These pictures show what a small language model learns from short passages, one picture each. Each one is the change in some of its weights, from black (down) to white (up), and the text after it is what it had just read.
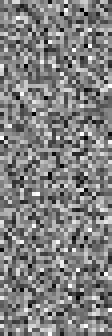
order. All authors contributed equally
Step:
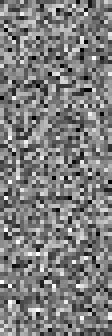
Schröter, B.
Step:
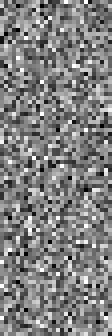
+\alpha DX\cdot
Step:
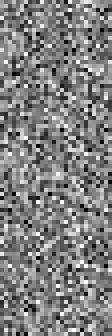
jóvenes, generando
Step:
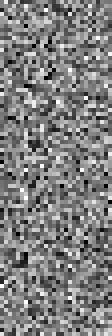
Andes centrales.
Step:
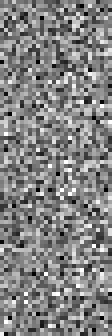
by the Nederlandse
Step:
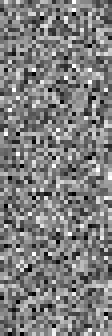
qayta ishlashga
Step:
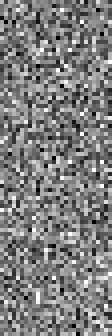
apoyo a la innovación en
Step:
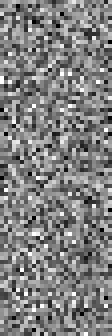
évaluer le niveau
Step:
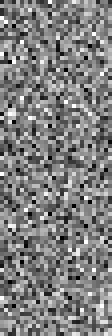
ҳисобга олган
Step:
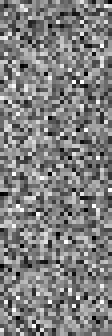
BIM no setor. Ao
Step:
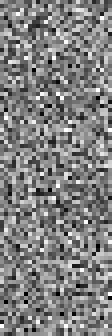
stars. The present values of the
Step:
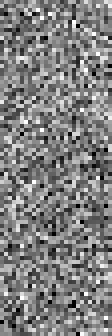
Kim e Reeves
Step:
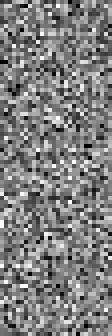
expanding universes, one expects
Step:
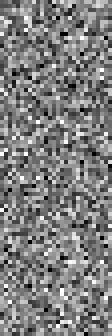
menos perfeito), agora
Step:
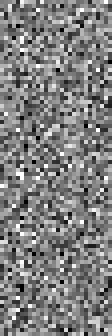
joylari koordinatalarini
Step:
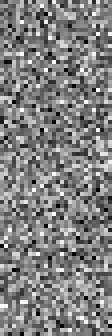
from benzene and β
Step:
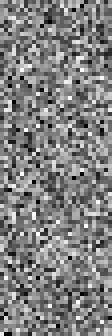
same time, Article 455 of
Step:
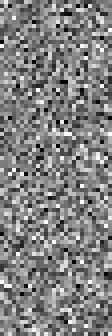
1.4m); therefore all their
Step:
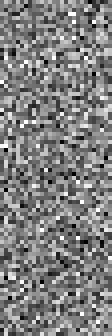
infrared spectra have been reported and
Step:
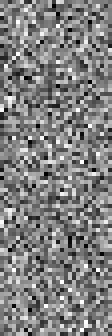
expansion, one can find all components of
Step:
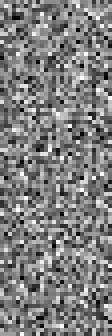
donde impartió un
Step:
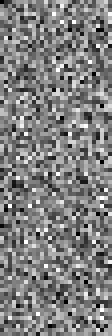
all of them, even slightly better than
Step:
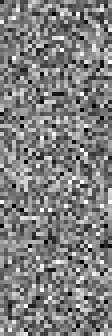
and then sum over many of them.
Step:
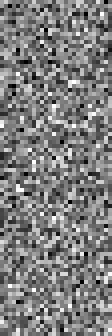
va oliyjanob
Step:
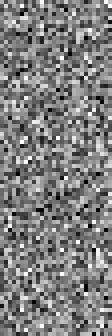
are built by similar modules that
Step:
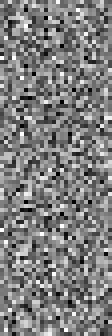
of elements of $S$ vanish.
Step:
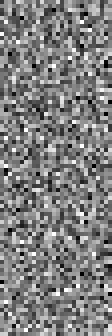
dust disk, the asymmetric distribution
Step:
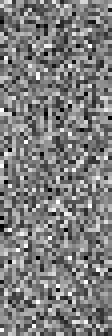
environmental sustainability, and efficiently
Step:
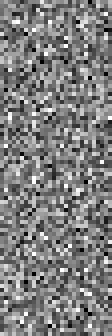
golden rule:
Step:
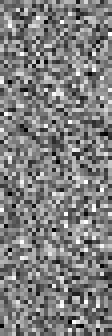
paper's contribution. The rest of this
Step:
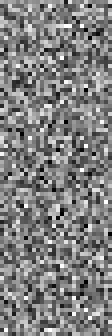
$t_i$ a search for
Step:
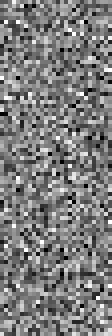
in conjunction with high-quality
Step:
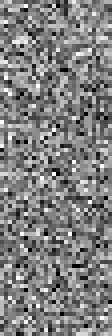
connecting nearest neighbors
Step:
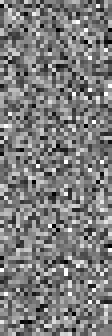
values of $N_{\rm eff}$
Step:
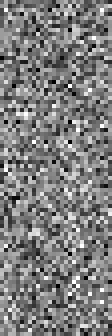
institutlar uchun ishonchli
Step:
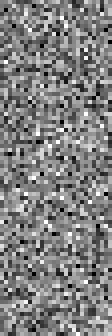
notable frente a
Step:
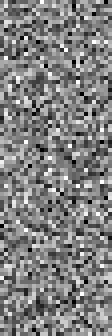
state, three equations (Eqs.
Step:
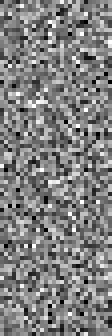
The so-called generalized
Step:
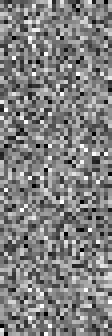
the introverse(IV) and
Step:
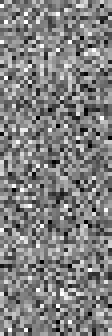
81 MPa and the
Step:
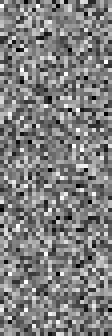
B^\ast D $ \\ \hline
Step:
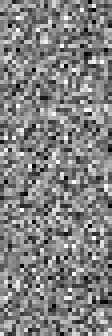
FB de, Silva
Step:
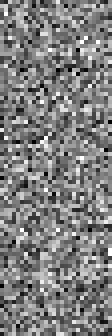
record of the parasite on
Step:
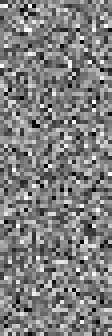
and replaced by conductance fluctuations
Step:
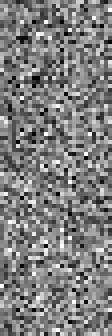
diminimalisir. 5.
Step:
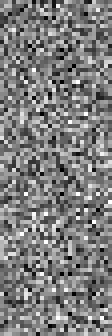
consideration of dynamics can be made in
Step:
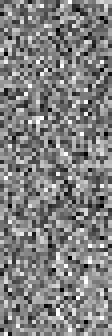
student a total score of cognitive -
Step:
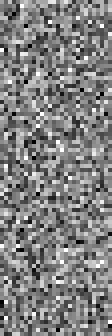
broad spectrums is significantly enhanced.
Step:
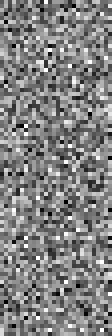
between the drivers and the
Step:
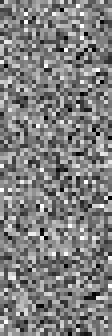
results for each sample in the data vector
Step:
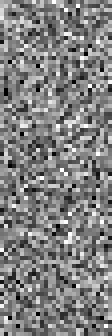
assistance of the Turkish
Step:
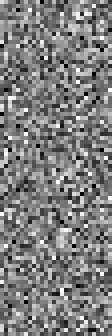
all areas and the increasing complexity of
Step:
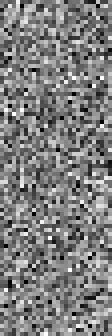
and Beijing city environment in
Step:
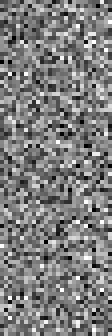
and self-motivated education.
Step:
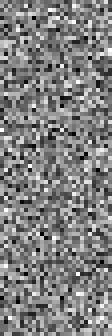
offer strong potential for unified solutions.
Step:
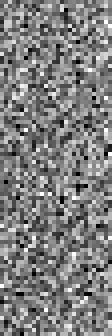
Seilschaften... Die drei
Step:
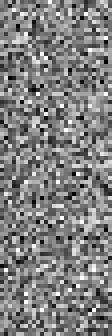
quickly by reducing the
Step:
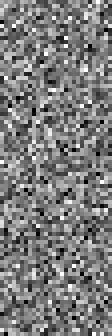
correlation or rank correlations mapped to
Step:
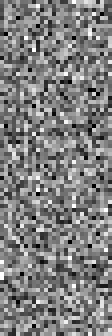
neuronal dynamics (our
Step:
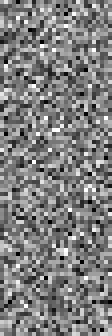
Chettiar, H.
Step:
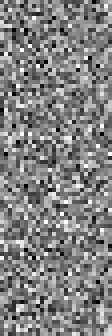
more than encryption, and
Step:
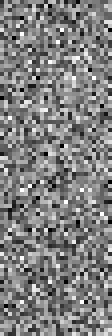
disse mesmo? É,
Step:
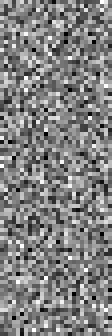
soliq tizimi
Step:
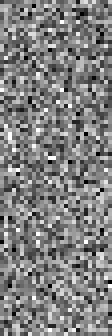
pandemic. Various services such
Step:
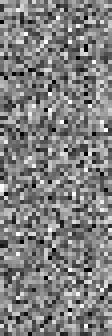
untuk menjalankan fungsi dari
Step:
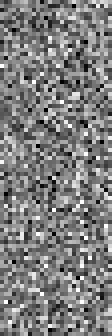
es mañana, y segun
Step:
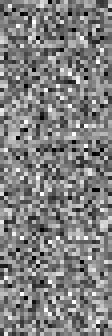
randomly chosen from the hypergraph whose
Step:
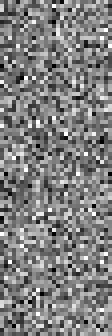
Therefore, building target voice with few
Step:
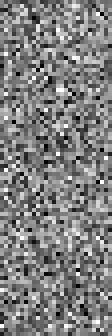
rotation rate of the coronal hole and
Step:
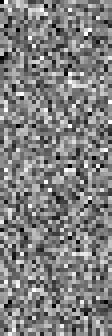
description} Two representative
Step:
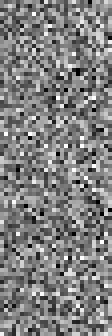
di una famiglia
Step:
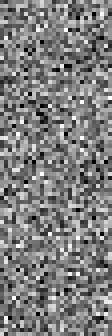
to the very steep density profile,
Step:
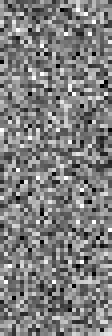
and fetus/infant is
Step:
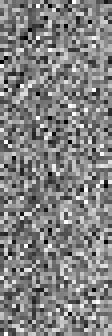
texnikasining nazariy
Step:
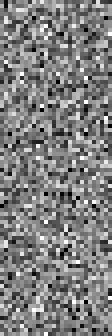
5. Qurbonov
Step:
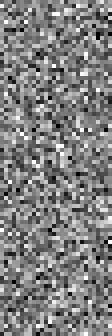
In the next-to-leading
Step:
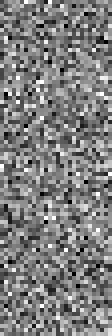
In order to obtain the continuum loop
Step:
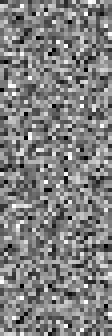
Harbiy tibbiyot
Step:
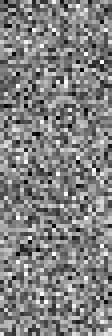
pass these fifth force tests,
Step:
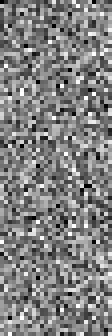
também representou o início
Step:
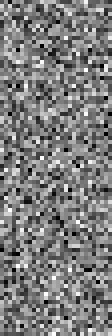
Shunday qilib,
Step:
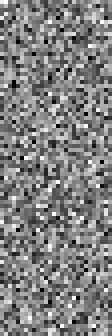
tajribasi bilan
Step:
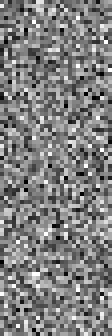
the ground bound state of three charm
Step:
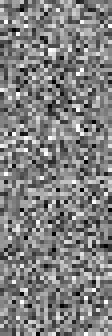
Foucauldian Analysis of
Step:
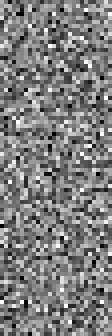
College of Medical Sciences,
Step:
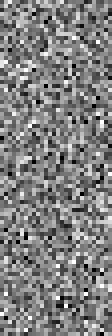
in figure 3. No differences were observed
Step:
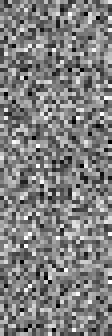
is added along the path of the
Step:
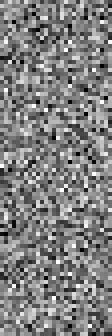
{N}$ lower triangular
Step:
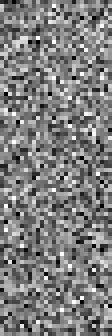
the Nuclotron-based
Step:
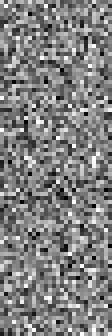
\citet{gue07} identified
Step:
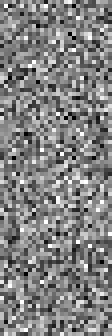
outcome of new ischemic
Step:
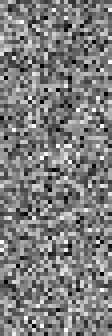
cases {\it (i)} and
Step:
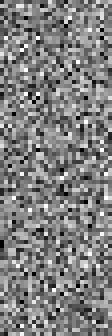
counting! Refer to Appendix B
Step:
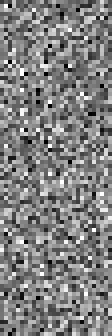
ПХЭС, что
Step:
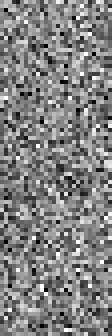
for the data collection. MT,
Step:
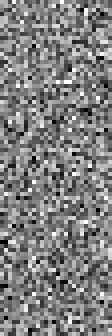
Chemical Analysis Ontology
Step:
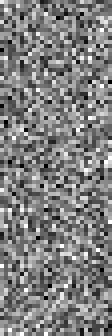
blades, which could cause structural
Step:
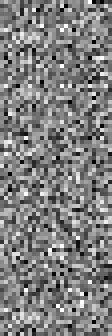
"O'zbek tilining
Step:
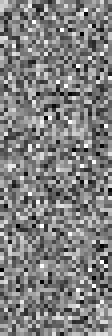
significant complexity are defined by multiple layers.
